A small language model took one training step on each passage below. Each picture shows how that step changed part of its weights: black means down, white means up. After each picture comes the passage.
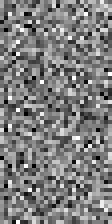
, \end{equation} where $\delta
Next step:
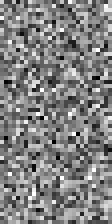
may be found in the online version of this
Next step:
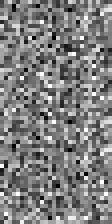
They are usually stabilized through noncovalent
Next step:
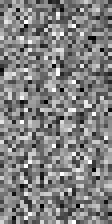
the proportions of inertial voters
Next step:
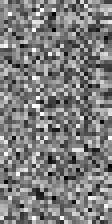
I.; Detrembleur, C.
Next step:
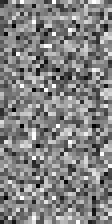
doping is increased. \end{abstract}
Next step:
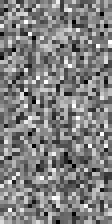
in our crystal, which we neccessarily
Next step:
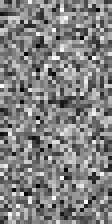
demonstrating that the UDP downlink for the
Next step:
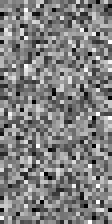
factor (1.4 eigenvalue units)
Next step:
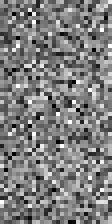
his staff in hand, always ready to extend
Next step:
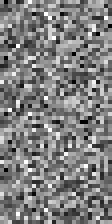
and analysis presented in the report, this section provides
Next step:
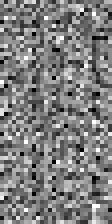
managers to recognize attitudes and to
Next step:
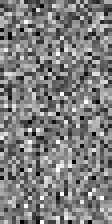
$t$ columns appear as equally often as
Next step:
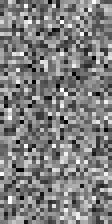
a winning proposal within a few months
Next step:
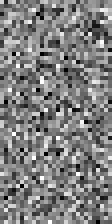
the \gls{raw} dependencies between
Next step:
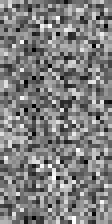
species community composition and biodiversity considering different spatial scales and
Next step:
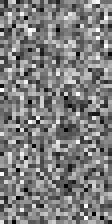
a collective effort in experimental, theoretical and computation research
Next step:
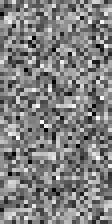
the system more precisely, to predict its future
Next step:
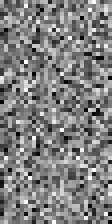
conducted a critical revision of the manuscript
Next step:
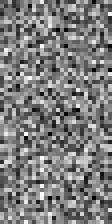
Career choice groups by study field 5 years
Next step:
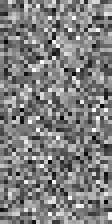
(Table 1). Table1: Optimization
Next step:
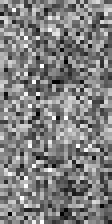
solid accretion rate, but is independent of time
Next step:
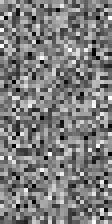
\newcommand{\binary} {\varepsilon}
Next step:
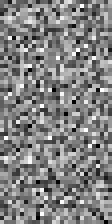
of additional variables in the Cheetah
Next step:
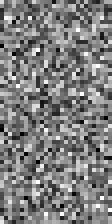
certain instances, business closures. In
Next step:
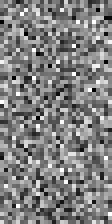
3 topical antifungals. Although it
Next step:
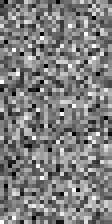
in YU and YP, there are no
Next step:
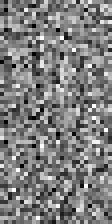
between two media, and it can easily be specified
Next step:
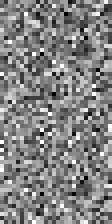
i.e. this time is $\simeq
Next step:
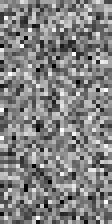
prepared in M4 of the project lifetime,
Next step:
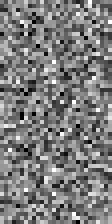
suitable for dye decolorization and
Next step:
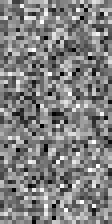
scale was modified with a damping function to
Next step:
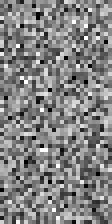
for HST) is given in columns
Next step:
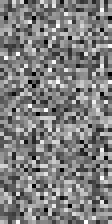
real integral: \begin{eqnarray}
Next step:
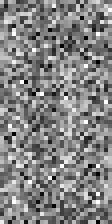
the winding process when the required number of
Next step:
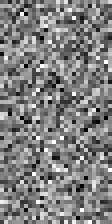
very meaningful result for improving the WMN
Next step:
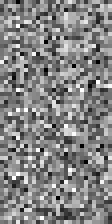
with respect to the whole system is reduced from
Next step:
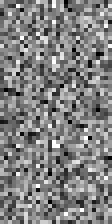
3 \gev. We confirm here the results
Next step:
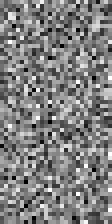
( \frac {LF_{theo}
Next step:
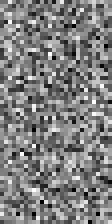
electronics control. \item A large class of
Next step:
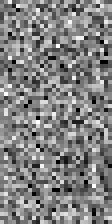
MDR has increased certification times to
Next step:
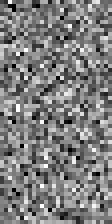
The authors have declared that no competing
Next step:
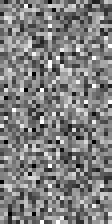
analysis of some of the aforementioned
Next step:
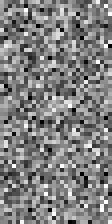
such as Facebook as primary youth
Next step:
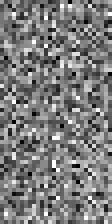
Universitat Pompeu Fabra
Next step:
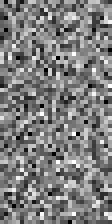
- Information should be assessed by specific academic and
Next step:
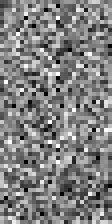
reaching peak activity. The lines correspond to the
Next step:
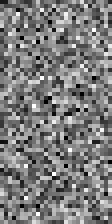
non-convex models like neural networks.
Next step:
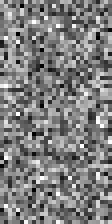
6. User-oriented HMI
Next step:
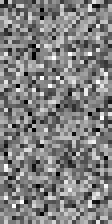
The solid line represents a least square fit to the
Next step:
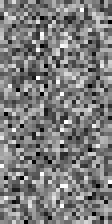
its operations, securing resourcing, and
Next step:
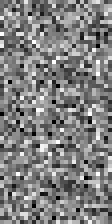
etherate to give **3**, which is
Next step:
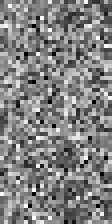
energies than in central collisions. Fig. 3c
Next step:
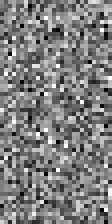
bibliographic metadata for scholarly
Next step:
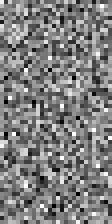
numbers \cite{Larsson}. Our purpose
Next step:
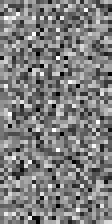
of women health clinics, use of technology to
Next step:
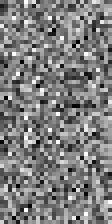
to be watched; simultaneously,
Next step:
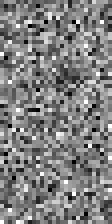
typically be $l$-dimensional and we can therefore
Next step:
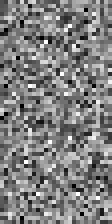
closing and reopening at the
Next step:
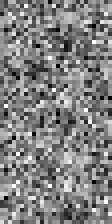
a time-consuming and inefficient
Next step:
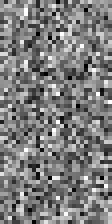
accessibility for end users. However, creating
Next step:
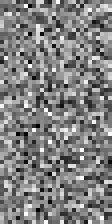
BRDF of such surfaces through random sampling.
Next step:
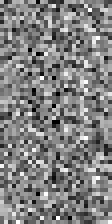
enclosures to manage the effects of
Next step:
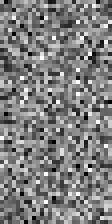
radiation (Yu and Falnes
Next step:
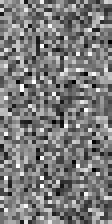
characterization of $H$ in terms of natural
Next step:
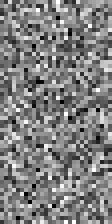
8 . Another important illustration of the model results
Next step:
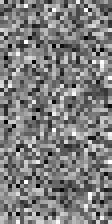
Anatomy and Physiology, University of
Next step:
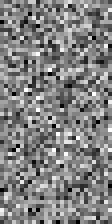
content classified by humans [The Open
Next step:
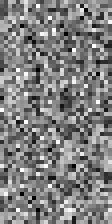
(mean grain size in range of
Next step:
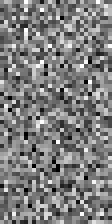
(BOT). Intending to minimize human
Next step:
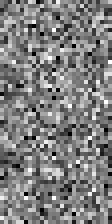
even lower than the recommended value by the
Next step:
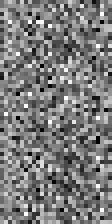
hybrid model is closer to the real traffic
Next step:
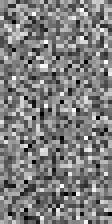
GeV \cite{KRS}. Thus,
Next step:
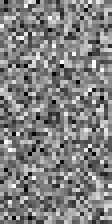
and periapical lesions only occupy
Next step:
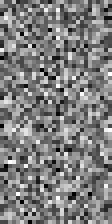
several of such algorithms may be a good way
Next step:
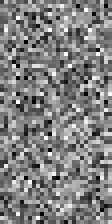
train datasets, we quantified the similarity between
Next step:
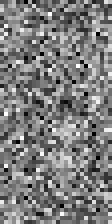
preserving orthogonal relation in total Hilbert
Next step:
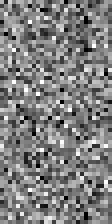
^{13}CO (right) stretching
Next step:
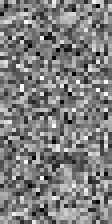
the definition of the reachability problem, we do
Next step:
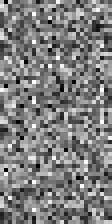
activities: - Soil degradation - Biodiversity
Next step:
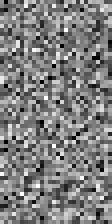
and NOx, in establishing the early
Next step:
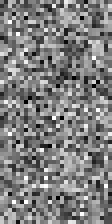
state particle in the first site after an time evolution
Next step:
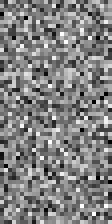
a population-based cohort of 60
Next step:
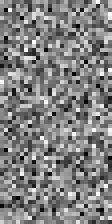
vary between 1 N and 16 N with square wave
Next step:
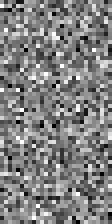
excerpt from *Beginning 4*,
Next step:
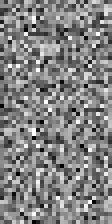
in female Wistar albino rats without
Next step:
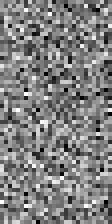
CMOS counterparts. It is therefore important
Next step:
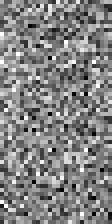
guaranteeing a required service rate for the first
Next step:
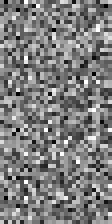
Conti and Gianluca
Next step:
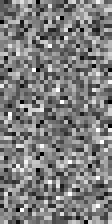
easily discouraged from pursuing my goal
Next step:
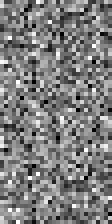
instead of a while loop. L2C1
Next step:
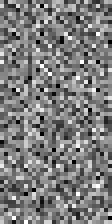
\bibitem{5} R. P.
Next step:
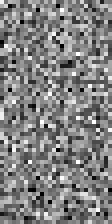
protect the unpublicized time sensible
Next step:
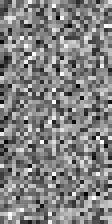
reading of the manuscript and the useful
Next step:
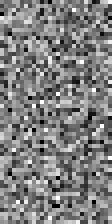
of a twenty-one-year old
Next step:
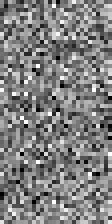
the Amishverse, he is written as a
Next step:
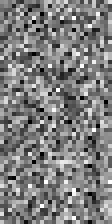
even where the topography is rather flat and where
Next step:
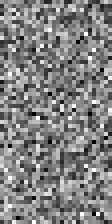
of properties of weld-line
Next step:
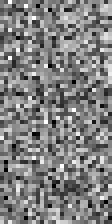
In the traditional approach products were designed and produced
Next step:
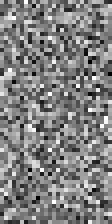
to a fixed OWT. what is the
